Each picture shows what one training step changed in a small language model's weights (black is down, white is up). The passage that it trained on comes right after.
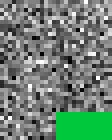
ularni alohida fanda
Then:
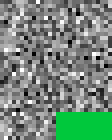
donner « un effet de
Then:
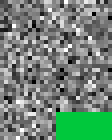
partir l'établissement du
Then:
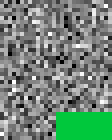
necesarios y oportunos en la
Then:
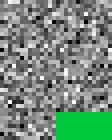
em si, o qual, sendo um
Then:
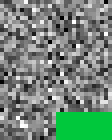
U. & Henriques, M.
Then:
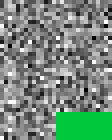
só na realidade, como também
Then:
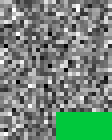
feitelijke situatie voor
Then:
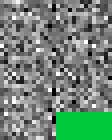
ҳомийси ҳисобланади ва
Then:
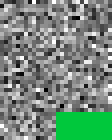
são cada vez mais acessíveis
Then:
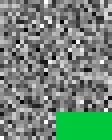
в правовое государство,
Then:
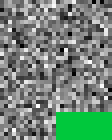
да свои вещта.
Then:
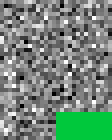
extremo de la universidad, por
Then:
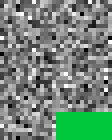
y, por ende, con la intervención
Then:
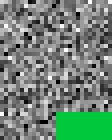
diferentes níveis do sistema
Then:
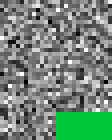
orbitando o sol. Apesar
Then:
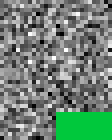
nomination. The technologies of
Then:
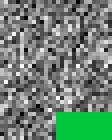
procesului de studiere a
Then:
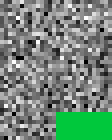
de la evolución refuta
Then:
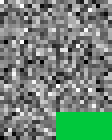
mb Latentlik – 28ms
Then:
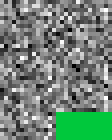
Не случайно она пока
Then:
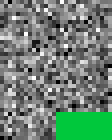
de primaria y secundaria en la
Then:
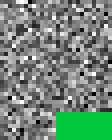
yig'indisi sifati inson
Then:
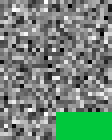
en Internet de una persona y
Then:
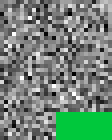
talablarga muvofiq
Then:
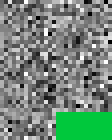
3,6 миллиард одам
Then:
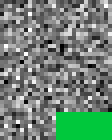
muassasalarida bola o'z
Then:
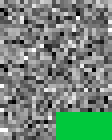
of any length. RNE
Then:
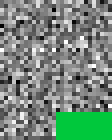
es en este año cuando la
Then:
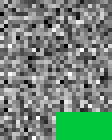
para controlar a qualidade e o
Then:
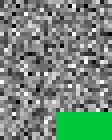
incidência de doenças
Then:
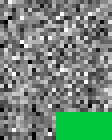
fica em Frankfurt.
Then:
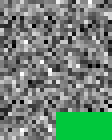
S.A. *This article
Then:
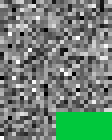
ekologik xavfsizlik
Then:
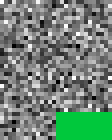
La Iglesia siempre ha
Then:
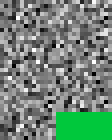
por Milton Ramos e seus
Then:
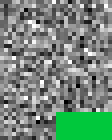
educação especial, o professor deve
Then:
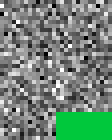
будут воспринимать
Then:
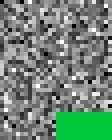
último estágio do
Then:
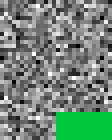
камерою дроблення.
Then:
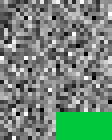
8 (trad. it. Cava
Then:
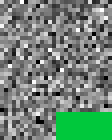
hanya mencakup aspek
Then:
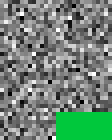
пропонує виключити з
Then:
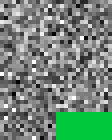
l'ANOVA avec le
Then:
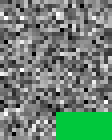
жинсий ва рухий
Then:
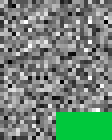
selalunya merupakan sumber yang
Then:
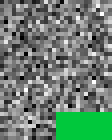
qo'shib olish edi. I.
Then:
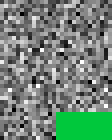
XXIII che, a soli tre
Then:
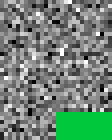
Natalie Gutiérrez
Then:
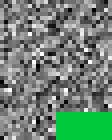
litsenziya olish uchun
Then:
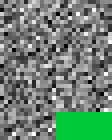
Erziehungsziele werden von
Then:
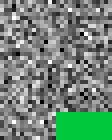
кількість патологічних
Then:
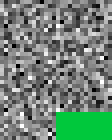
в интервале температур
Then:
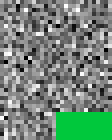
ceramah, diskusi
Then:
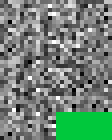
de medias en la variable precios
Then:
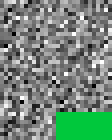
które planuje się
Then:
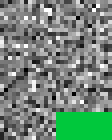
the genus *Evergestis*
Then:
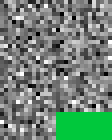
қисмида (яъни,
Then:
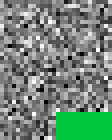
vessels, but they
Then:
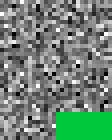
identidad académica, se
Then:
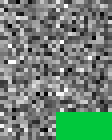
implementó, entrenó y
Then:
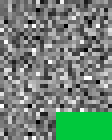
so'rovlariga va ularning
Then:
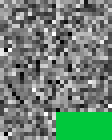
в группах опирается на
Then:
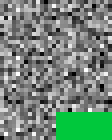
ички маҳсулотдаги
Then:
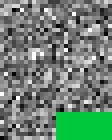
decisiones estratégicas
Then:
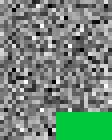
Лебедева Н.
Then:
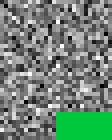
ва таклифлар Хорижий
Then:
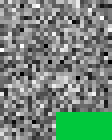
de la IA en este caso reside
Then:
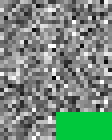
Росдорф, Рюська
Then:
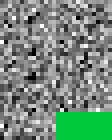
et d'interrogation de la
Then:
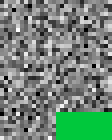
durante a observação e constatação
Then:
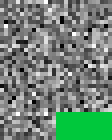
жиноятчи тўдаларга
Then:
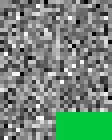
Кириш Жаҳон
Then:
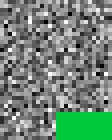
gespielt. Das ist auch
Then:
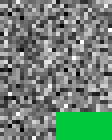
and cultural commands of the
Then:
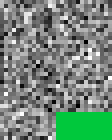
Spearman Funcionamiento
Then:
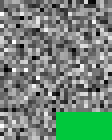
gemaakt als voorheen werd
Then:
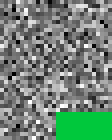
були також пойнтери
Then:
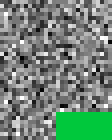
ВР. Energy Outlook
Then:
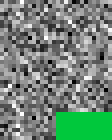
програми детінізації
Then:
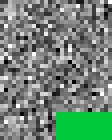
Environment on Talent
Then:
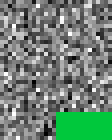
des variables dépendantes et
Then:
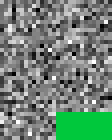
e'tirof etilib,
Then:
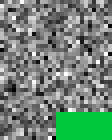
tăng cường
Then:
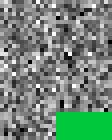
стране и которого в ней не
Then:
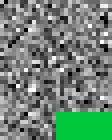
tendensiyalari chuqur
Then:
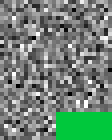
С једне стране,
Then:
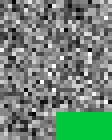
завдяки використанню
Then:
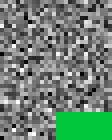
bakımından çok önemli
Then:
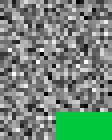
ham nasrni, ham nazmni
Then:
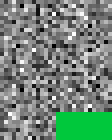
özelliğin müşebbehe
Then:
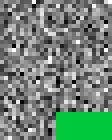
dibandingkan dengan performansi
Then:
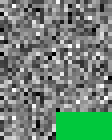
yoki ulardan foydalanish
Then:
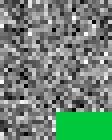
التاريخ الإسلامي
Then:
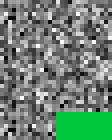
2 = Mädchen Klasse 5 =
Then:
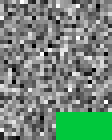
le gestionnaire des TI de
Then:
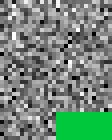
по всій Північній
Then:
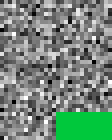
Monografia de conclusão de
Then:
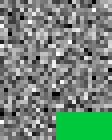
mortality rate in countries
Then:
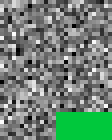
Praptiwi dkk
